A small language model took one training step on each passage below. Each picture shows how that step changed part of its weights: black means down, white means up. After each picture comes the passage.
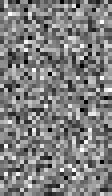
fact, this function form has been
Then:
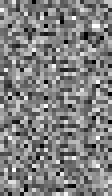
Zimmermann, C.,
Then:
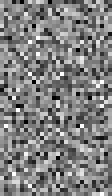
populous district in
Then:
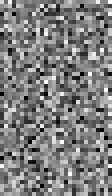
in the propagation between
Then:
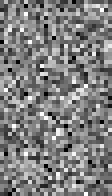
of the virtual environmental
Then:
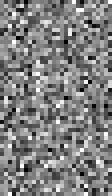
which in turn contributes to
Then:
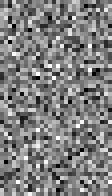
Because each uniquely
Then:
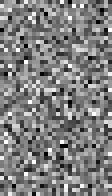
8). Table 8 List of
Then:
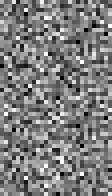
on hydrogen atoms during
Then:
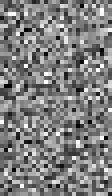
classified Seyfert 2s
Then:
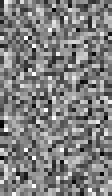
of the individual agent groups.
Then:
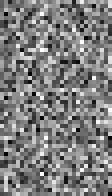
адаптації до
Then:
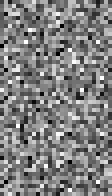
изучаются с
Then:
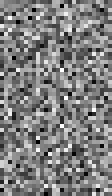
along the length of the
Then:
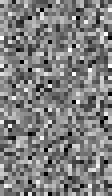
\vec{b} \cdot
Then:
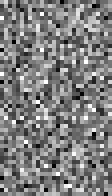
be seen that the method used for
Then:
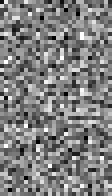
effective for improving social sharing
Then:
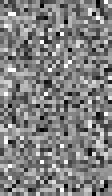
numerical discretization that
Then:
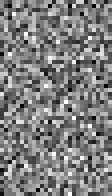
nations during 2015[1].
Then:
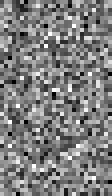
construct a dataset of m
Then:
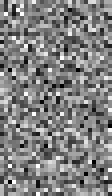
Tiere reisen mit dem
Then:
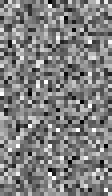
to accept a VAA with
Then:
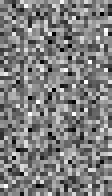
izhor qilishining
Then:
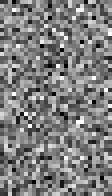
provided (e.g. network
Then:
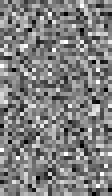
the granzyme B
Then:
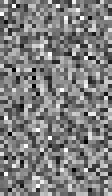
optimization. В силу
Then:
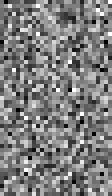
the system is defined as $\hat C
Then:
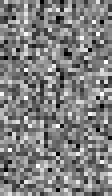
had little impact.
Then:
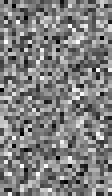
that are in function of another
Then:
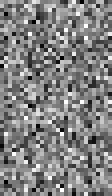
cuales es controlado. Y
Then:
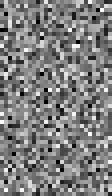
%) occurred under Low
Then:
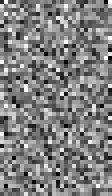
message broker.
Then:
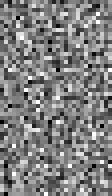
be developed into narrative-based
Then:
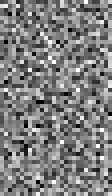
procedure had to be completed
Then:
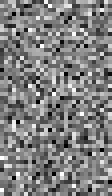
the cross-correlation function
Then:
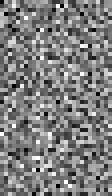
δ function and integrate over
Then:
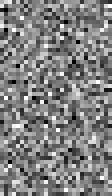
referenciais que sustentam
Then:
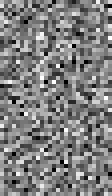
Expanding experiential learning
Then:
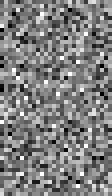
rely on to establish the
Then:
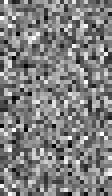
data set in the Appendix).
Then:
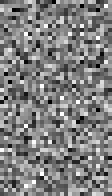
[3]The sublattices
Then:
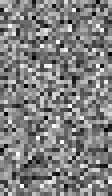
Paper submission trend
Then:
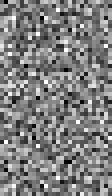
around a track as
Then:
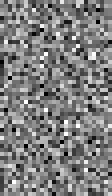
structure. This polytype is
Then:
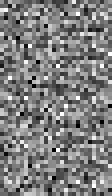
y vespertina,
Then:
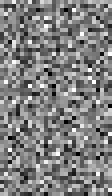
better he performs, the higher
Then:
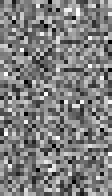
The band near $\sim
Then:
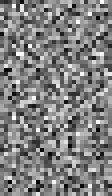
plug & play interface is
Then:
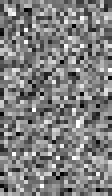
paper is the first to establish
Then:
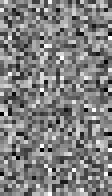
Robots in Unknown
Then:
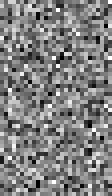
de mariposa” que son
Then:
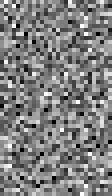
lead to the formation of a
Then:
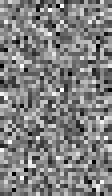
della temporalità
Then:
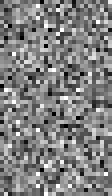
critical role in their
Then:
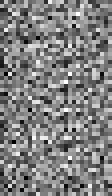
using an updated model of
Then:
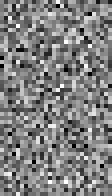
cycle on valid data.
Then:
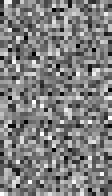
of the expected uncertainty in
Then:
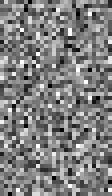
the time of detection until impact
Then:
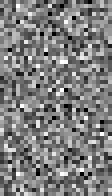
high-order harmonic
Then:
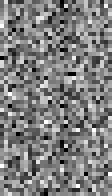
linearly to the combined
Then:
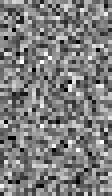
under a power of attorney to
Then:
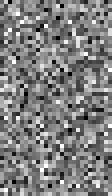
and the latter distilled
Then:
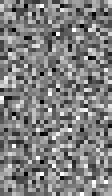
space. This investigation leads us to
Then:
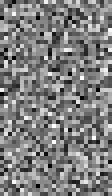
lower and upper boundaries of
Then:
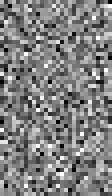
strides have been made which present
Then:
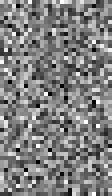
Integration Error
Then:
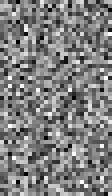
the firm size,
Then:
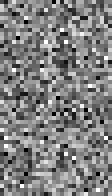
work both as a Access point
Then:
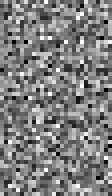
va san'at sohasini
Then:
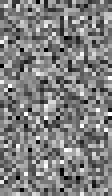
and summarize our
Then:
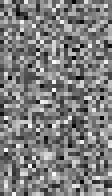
the spatial variation of the mean
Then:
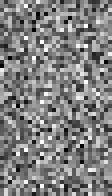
processes there are two possible types
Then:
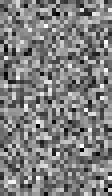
americanas, ele
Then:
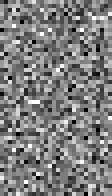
required to design functionality into
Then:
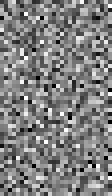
manuscripts, 5
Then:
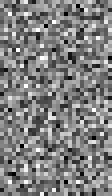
sobretudo, para
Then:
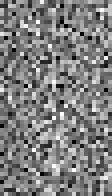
Phys. Rev. D} {\bf
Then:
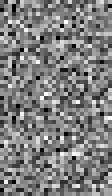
to the axis of the
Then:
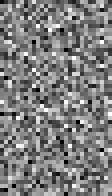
P. *A Guide to
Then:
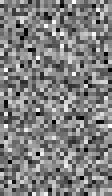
company. Managers
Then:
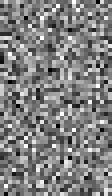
University Press. - [10]
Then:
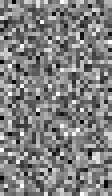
a patient unless
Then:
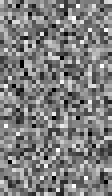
qariyb 13 asr
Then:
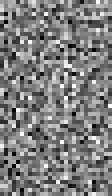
will utilise the idea and
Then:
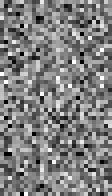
улар орқали
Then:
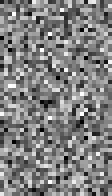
This was expected based on the recent
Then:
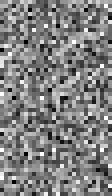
(a) and (b) for
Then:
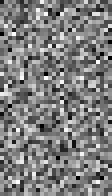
students’ perception of the
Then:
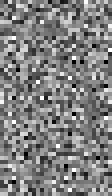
Scale (CSAS)
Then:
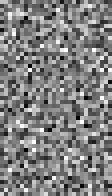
comedian, trend,
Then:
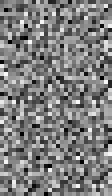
to fill out a brief
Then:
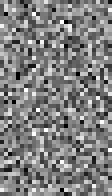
2) Cooling Water
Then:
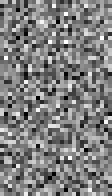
sind, können
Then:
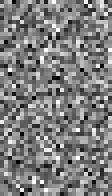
to the according dissipation
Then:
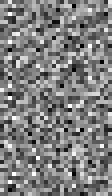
with the reproductive capabilities
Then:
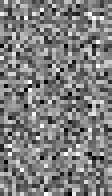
strong foundation for healthy
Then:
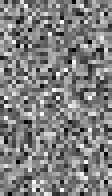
work applies a technique of
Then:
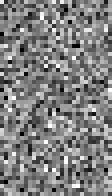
°C; peak 1). The
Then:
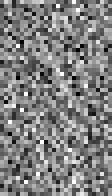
matter. The equation is
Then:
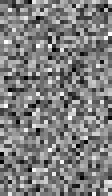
The previous discussions of the
